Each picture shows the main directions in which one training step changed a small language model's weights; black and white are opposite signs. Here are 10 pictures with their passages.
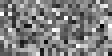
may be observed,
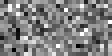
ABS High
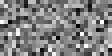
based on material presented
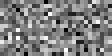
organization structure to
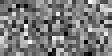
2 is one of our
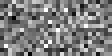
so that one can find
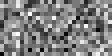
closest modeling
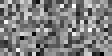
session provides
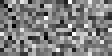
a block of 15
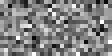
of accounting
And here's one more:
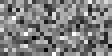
S has the following
